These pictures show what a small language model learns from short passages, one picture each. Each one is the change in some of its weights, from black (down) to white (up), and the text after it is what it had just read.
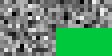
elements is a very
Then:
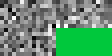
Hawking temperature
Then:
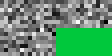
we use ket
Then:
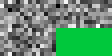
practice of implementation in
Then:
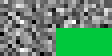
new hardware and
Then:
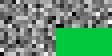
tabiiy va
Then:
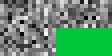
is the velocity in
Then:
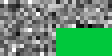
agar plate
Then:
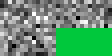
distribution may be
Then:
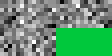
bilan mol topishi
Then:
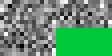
to all the other
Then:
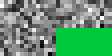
right of the page
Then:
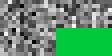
instance, the
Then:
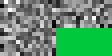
modes variables,
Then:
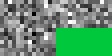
To examine the
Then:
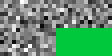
more details see
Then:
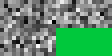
color of paired
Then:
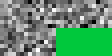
education customers
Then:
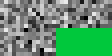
help in management of
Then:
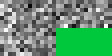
per cent provide
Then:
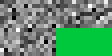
os acidentes
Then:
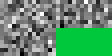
of bin width.
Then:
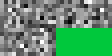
were formally
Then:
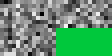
of India's leading
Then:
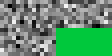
a collection of basis
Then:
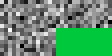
la plus faible
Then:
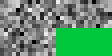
survey from the
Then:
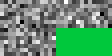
are tests of solar
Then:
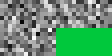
the entire day,
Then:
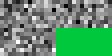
a fluent
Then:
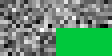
leaders are often
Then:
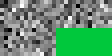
the likelihood function
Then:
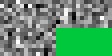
o processo de
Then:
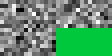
of work in work
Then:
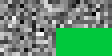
the hopping
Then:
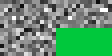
droplets subject
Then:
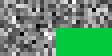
despite the bias
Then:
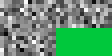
method for solution of
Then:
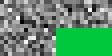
have a higher level
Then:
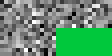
pedidos de
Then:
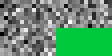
an explicitly symbolic
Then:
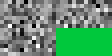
in Phase
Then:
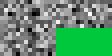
workflows and
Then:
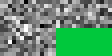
under conditions where no
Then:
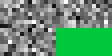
Herzen der
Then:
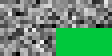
along with evidence of
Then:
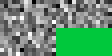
accuracy, speed,
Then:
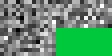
choosing these
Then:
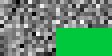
that minimizing
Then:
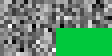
in this paper.
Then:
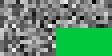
Supercal) calculate
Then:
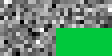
all together and
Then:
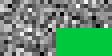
to improve certain
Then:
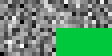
the last equality
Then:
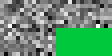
of arbitrary implementation of
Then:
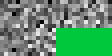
Density functional theory
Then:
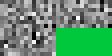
can impact on
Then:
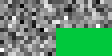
the optimal mode of
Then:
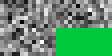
is the maximum of
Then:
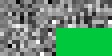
explore this possibility
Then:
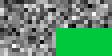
and transient
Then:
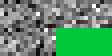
timely and
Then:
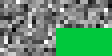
al Papei
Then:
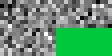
Summary of
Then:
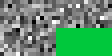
note that major
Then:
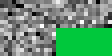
– ipning
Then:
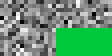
with an infinite
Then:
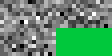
spin and the total
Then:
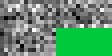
поеду в
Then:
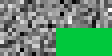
are unlikely
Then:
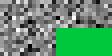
with thick dust
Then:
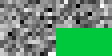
According to the
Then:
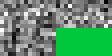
dominated by
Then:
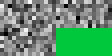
be a function of
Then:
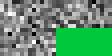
inform downstream analysis
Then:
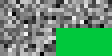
prototype where
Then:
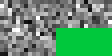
they reveal better
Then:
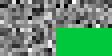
realistic magnetic
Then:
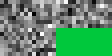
by $$x
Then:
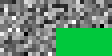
single lap
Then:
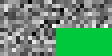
doctrinal y
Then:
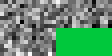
are conducted by using
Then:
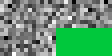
to verify the
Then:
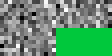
its turn, the
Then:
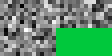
the atomic transition.
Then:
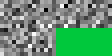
over one orbital
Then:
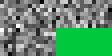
be described by the
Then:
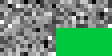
optimal RRT
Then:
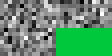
the node is
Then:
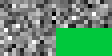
and continuous adaptation
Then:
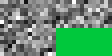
j \in
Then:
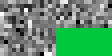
all suspected
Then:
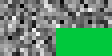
the mean values of
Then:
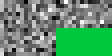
energy efficiency. All
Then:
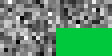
The reference is obtained
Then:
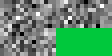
and the control group
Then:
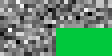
been reported that the
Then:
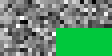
reduced as compared to
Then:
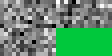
conducted by the
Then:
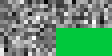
coordinates $ (
